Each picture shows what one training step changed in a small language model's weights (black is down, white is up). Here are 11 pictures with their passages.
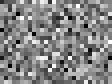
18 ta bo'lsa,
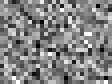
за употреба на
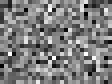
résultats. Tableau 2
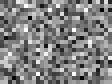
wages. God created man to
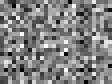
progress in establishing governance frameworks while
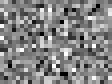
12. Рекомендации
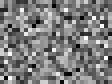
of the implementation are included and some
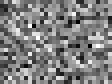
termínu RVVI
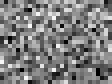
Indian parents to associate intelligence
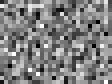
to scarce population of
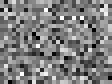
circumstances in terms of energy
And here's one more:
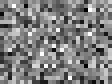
brentuximab and
